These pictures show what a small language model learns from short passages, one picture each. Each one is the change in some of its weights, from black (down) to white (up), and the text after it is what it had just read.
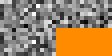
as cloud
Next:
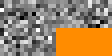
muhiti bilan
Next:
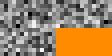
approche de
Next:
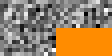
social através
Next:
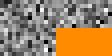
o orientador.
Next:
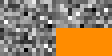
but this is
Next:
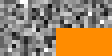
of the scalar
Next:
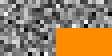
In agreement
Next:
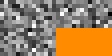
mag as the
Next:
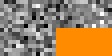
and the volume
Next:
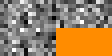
set spectroscopic
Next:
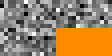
exclude that
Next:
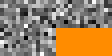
However, in
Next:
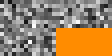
thereby allow for
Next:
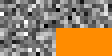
study aims
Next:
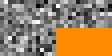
obey a normal
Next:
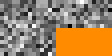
map (blue
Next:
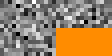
cluster with the
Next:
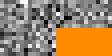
of the operators are
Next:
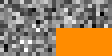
near the target
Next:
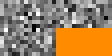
the WKB
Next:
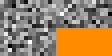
The summary
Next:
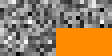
Cases and
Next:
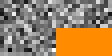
agravos e
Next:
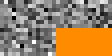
on the density
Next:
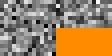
by computing the
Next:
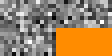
La classification
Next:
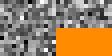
can lead to more
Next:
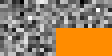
fits better
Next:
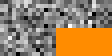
Lyr &
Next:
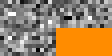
monumentos em
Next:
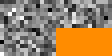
the present model
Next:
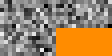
elements. For
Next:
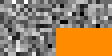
the HCM
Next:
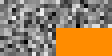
ва қон
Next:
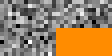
over the temperature range
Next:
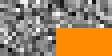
It is, of
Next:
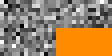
outside the
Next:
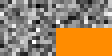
dynamics: With
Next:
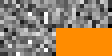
inspired by
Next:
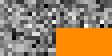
which conditions and
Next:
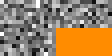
derivation of a
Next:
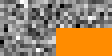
of continuum
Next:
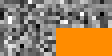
denota um
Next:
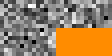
the same as that
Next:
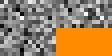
we calculated the
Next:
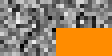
the initial photons
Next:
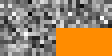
to learn
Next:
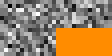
the emergence
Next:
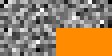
sediments with
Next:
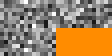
free of the background
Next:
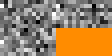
tienen el
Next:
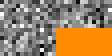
que recusa
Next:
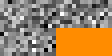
experiments involving
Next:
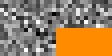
dengan temuan
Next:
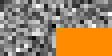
in form, and
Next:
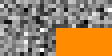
crucial dans
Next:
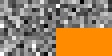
have a central
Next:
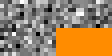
record of
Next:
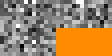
of initial conditions
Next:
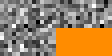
cases and more
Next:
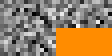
É o
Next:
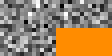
collaboration for
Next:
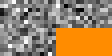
database and
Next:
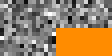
bu fanga
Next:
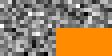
and orbit,
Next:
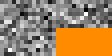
(e) The
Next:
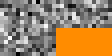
H, the
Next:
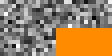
In the context of
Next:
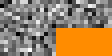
detail. In this
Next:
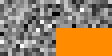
components of international
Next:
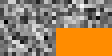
to measure the
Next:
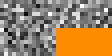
à fournir
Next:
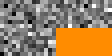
se associa
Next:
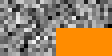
the boundary conditions.
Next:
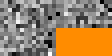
the absorption
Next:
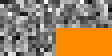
a quantidade
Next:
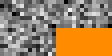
photon sources,
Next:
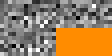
, \qquad
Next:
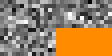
such as magnetic
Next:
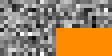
each individual to
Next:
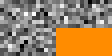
has steady
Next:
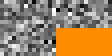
frequency $\nu$
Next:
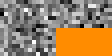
and in fact larger
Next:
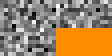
filled by
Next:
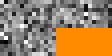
line (subset
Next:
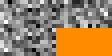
both seminal
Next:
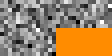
the right.
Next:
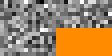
common between
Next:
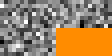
becomes difficult
